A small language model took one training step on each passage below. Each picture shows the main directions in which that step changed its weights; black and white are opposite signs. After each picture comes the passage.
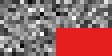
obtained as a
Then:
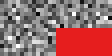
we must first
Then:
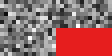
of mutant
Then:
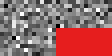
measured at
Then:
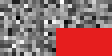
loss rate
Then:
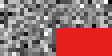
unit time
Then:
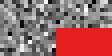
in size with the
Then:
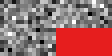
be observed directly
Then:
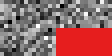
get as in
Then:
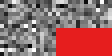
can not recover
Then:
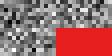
in grains
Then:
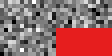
each order, the
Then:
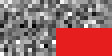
following: 1.
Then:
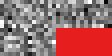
to SC
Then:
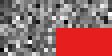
Although the
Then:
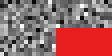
However, in
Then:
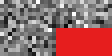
relation between
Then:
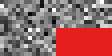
reduces the
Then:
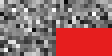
variable. In
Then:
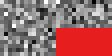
\phi \rangle
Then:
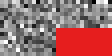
both consistent with
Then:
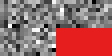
quantities we
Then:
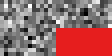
saw with
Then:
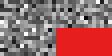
coefficients in
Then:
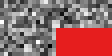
a mixture
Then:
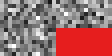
complex plane for
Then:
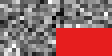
an indication of
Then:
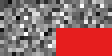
The near real time
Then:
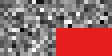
not uncommon
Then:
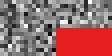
is excluded
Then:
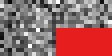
repression). This
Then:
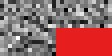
series leads
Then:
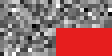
visible similar
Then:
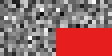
from the reduced
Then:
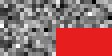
a magnetic polarization
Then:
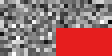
to extend this
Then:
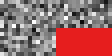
to analyze the
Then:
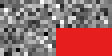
a particular case of
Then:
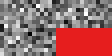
charge will be
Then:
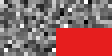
of uncertain
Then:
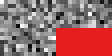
well. The
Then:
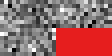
who are
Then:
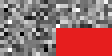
{\it et
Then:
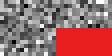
energy, similar to
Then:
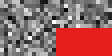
the properties of the
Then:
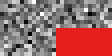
then use the form
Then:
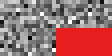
respectively, with mean
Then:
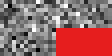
cosmic D
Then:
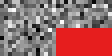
evaluated based on
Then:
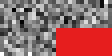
in Eq.
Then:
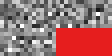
to collect
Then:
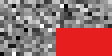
data points for
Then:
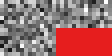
flux with a
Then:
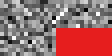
the energy value
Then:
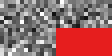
band, so the
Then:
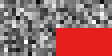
\theta \delta
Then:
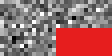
to that in
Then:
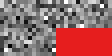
completing the
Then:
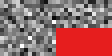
the stellar mass
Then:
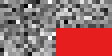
focus on
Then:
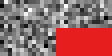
Each point
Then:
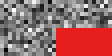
simulated the
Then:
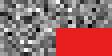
and graph
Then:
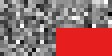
of $A$
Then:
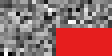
shall consider,
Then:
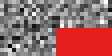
expect that the
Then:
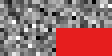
\omega /
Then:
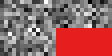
brain represents
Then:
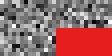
for processing
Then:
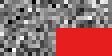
d^d x
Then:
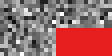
the following section.
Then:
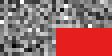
binary periods
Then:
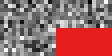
structure in the cluster
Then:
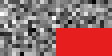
risetime of
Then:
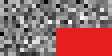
model which has no
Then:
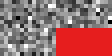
the 1-form
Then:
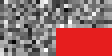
contributions. We
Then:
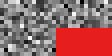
some of the
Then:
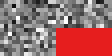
we have developed
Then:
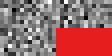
Given the
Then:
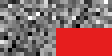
1 ns time
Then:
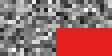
and spike
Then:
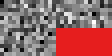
scale. A
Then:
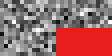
therefore also consistent
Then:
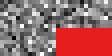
The observations should
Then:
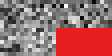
a full
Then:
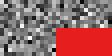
of the magnetic
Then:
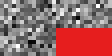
have introduced a
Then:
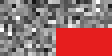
we can derive
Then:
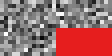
interactions by using
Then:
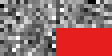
section we describe
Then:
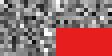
of time. The
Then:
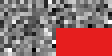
provided good
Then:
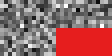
of motion is
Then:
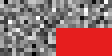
response with
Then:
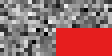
3 poses)
